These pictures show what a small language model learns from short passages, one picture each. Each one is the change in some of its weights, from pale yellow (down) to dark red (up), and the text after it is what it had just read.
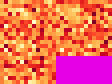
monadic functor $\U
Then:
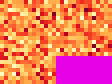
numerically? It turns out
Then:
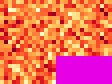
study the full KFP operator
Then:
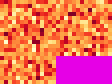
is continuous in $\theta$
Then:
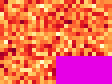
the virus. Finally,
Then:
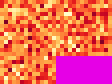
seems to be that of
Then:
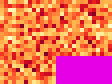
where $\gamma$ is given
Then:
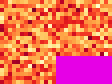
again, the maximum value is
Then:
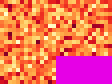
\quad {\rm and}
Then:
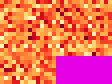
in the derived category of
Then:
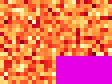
covariates in dataset
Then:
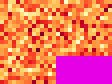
contractive single valued maps
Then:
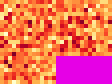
of the previous statements, see
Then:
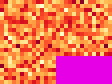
the easiest case. The
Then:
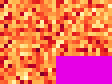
of a space-time matrix
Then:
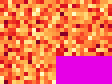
as \eqref{energy}
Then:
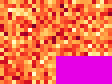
leave the proof to the
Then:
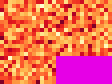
the state covariance matrix,
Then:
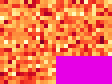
categories. In particular, we
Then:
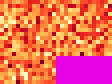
Let $G$ be a
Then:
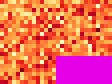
strictly positive and $\Gamma$
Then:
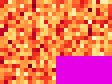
choice of space-time boundary
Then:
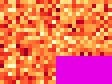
and simplifying we obtain the
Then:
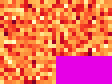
donors to improve their compatibility
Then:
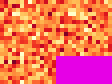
approximation sets $A, B
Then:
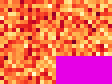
than that of the regular spherical
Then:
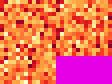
a different convenient definition of integral
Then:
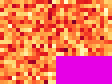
$n$. This process is
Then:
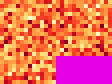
in the previous section can be
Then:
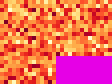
relatively small in norm. One
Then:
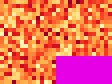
If $G$ acts on
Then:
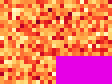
defines the tradeoff between
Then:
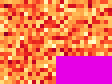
Looking across all
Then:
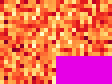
an analogue of the method of
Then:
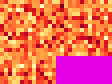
left at the end to satisfy
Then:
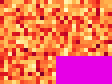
get $d^Td
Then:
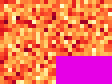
will use Proposition 2.2
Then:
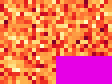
problems (including stationary
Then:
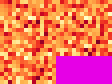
there is at least one
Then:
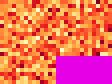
complex $X$, we denote
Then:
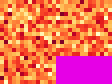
scheme as well as its
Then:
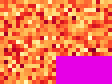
set \begin{equation}
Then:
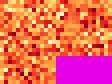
branch of the square root,
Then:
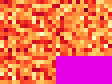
is the case of the functional
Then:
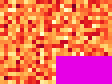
and Theorem 7.17 in
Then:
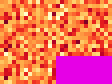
of bihamiltonian integrable
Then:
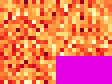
limiting distribution. Consequently, constructing
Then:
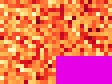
Now let $\Lambda$ be
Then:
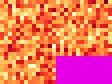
holds for all $p$.
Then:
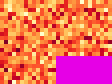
less than the power at
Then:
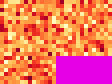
physiological systems of
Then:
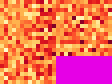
such that for $\mathcal
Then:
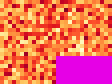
$G$ is a subgroup
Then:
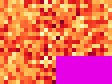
such that the vertex set of
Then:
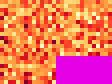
infinite order naturally appear as continuous
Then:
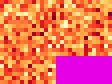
way independent of their presentation
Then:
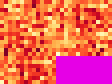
Other than that, the
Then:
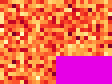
this paper, $X$
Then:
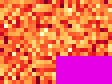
(this is because the set
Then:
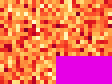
edges and their (three)
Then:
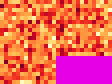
on the considered set of probability
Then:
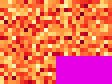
make the technical assumption that
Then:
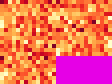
\subsection{Three dimensional
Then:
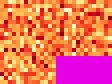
assumptions, which are recorded
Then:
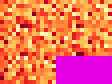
is not appropriate as it may
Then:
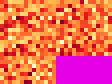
conclude this subsection, we give
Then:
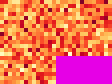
constant $M$ on the
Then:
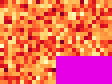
to ensure that the basic energy
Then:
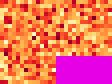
to $$\partial_t
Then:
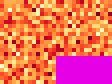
marked points), and then
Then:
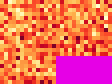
degree three (resp.
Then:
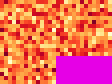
is located on the
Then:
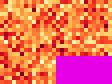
boundary constraints of the form
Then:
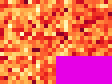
properties on Markov process that will
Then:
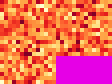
the first two is needed to
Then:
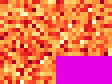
degrees of freedom.
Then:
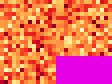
on $\mA$, and
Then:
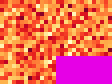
that \begin{equation}
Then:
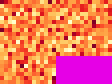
\end{eqnarray*} Since
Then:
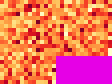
0$ which fibers over
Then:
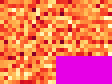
Indeed, as was shown by
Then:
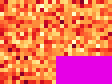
the approximation accuracy decreases.
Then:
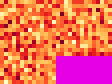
and relative nature, as an
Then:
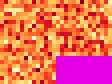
packing dimension,
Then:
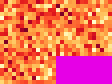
that every client
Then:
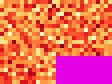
$b$. Then, we
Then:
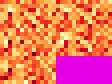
labelled paths of length
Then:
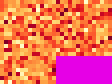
discuss the extension to partial
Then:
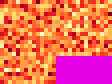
to the kinetic relations
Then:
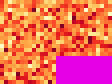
regularization, how do we choose
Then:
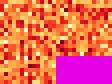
a factor of up to
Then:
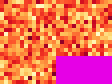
the representation of the algebra
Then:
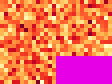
as Tikhonov
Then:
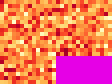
\\ As usual, the speed
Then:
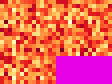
is \emph{compact,
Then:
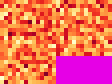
of $TM$ belongs to
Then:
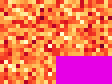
only one translation surface of this
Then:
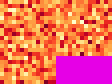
where $U$ is a
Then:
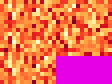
wind forecast error
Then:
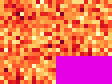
a final Newton hop,
